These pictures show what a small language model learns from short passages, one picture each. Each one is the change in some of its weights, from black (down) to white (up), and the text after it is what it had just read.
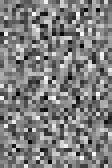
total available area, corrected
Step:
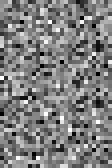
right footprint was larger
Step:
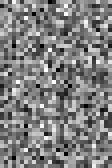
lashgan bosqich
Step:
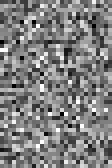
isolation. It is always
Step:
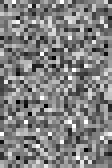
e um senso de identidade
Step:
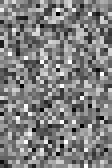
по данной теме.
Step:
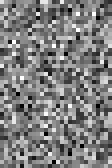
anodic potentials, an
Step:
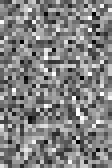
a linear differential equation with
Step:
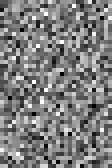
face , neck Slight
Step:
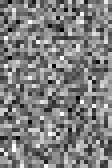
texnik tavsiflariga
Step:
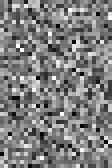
into account children's individual cognitive
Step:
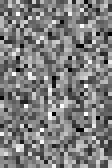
-\text{grad }
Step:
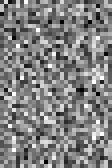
yakuniy natija
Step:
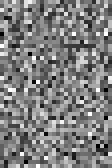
to understand innovation by examining its
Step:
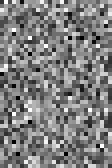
species. These are important to
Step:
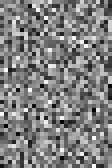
state, it causes the
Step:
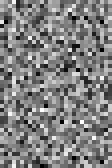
tashkil etsada, bu jarayon
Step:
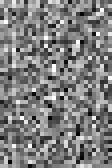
following TNF- α
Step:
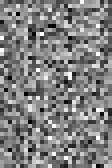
van de kostprijs van
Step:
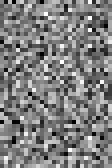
further consider the empirical evidence
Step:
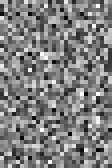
yangi texnologiyalarni
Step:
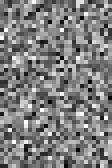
the time of Yu.
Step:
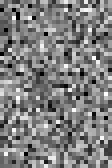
interrupt delivery,
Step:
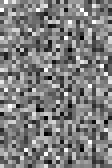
Karimov A.
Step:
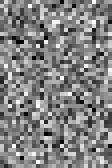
El fogón se identificó
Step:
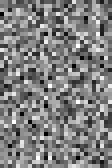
ishchilarining surunkali
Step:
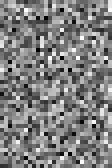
example, the Heisenberg
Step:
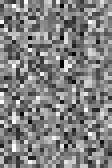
muhitni qaror toptirishning
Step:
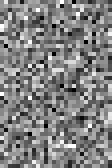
UFES. Desembargador
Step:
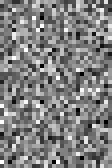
central focus. With these
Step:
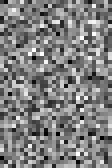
Z Score Farmhand
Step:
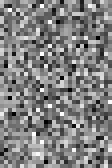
Investir d'autres
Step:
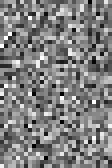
rabies virus. It even
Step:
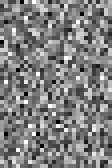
устойчивости и
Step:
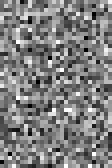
of the interviews also found that teachers
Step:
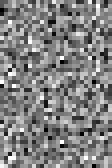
des résultats ont
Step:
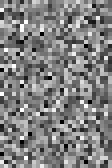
davlat boshqaruvida
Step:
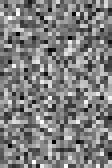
Party and a potential political
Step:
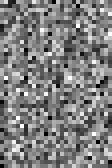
garments on the basis of
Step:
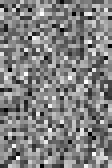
the gravitational attraction
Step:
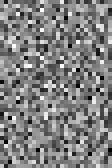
were just as energetic
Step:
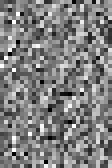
unknown individuals. The
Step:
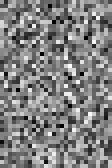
controlar la financiación de
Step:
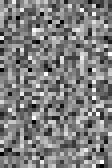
November, 1974. For
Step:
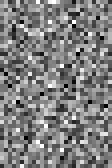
atención médica, a
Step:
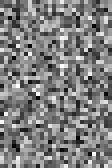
three major problems: 1.
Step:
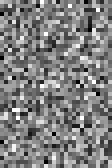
dadurch aus, dass sie
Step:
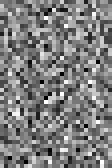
production in the country, and other
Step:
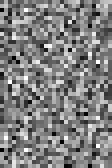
by national and foreign legal
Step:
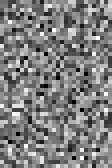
the greatest influence on students'
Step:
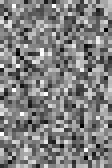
и коммуникативных
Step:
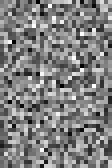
de fibromialgia e
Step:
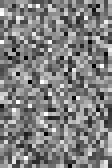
aquatic ecosystems,
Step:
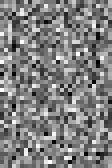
va turizm marketingchilari
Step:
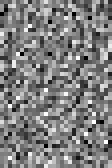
a lunchbox for
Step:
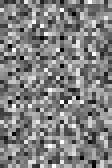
esa ushbu jarayonni
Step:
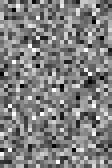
(World Bank); -
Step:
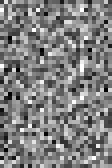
*Resour. Conserv.
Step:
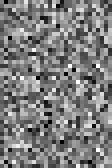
As children's literature is
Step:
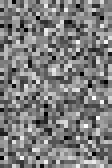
sensor with BTA values of
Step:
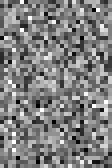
não era mais visto,
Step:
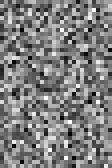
doğal olaraktan
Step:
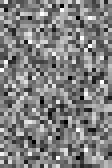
nella capacità di agire
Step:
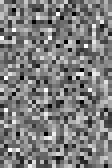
va o'zining noyob
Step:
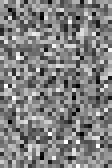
be managed more effectively.
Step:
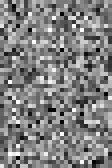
uma vez no mês e
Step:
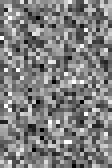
скарги, як
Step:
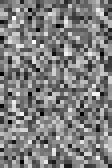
by the following approximate
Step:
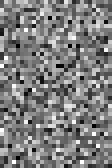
of communication means will improve. That
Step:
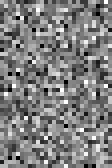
of light). Keywords:
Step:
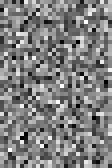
tayyor matolar
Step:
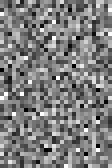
(damage) and after
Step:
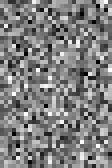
is almost synonymous
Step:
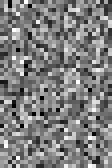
the use of general scientific methods of
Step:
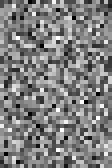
to the advanced scientific and applied
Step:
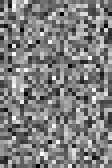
between independent groups of
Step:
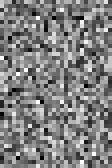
Manajemen*, vol.
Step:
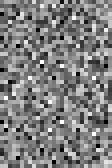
recursos humanos y
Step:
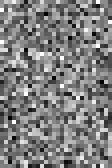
Char. In this work, the
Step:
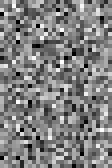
и танцами
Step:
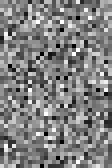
se tiene la tesis
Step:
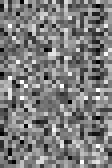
Fen Bilimleri
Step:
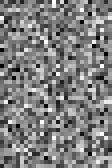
So'qmoq uzra
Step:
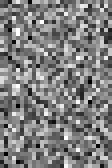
the respective community to the
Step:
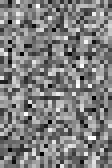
question of scientific publications as data
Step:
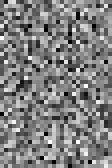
dessas noções algo
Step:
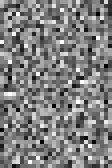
weights gradually until
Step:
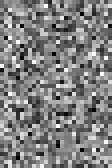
и практика. –
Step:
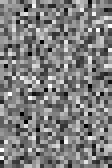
12. Koval'ski,
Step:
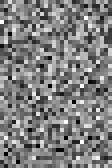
plant was used to obtain the necessary data
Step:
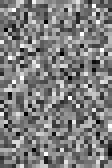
MD programs, we sample the
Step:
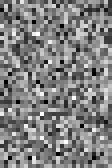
питання стосовно
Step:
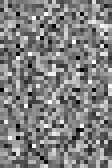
and classifiers like a
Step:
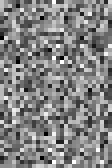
va fonematik
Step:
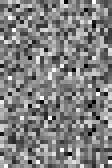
um ensino pensado para
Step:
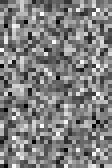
performance of the experimental group in the
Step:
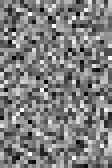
accompany the directors'
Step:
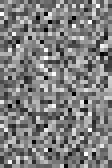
a regulated plant is predicted using
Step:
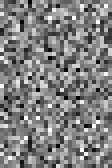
study and to analyze the impact of
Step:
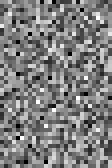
inmune, producida por el
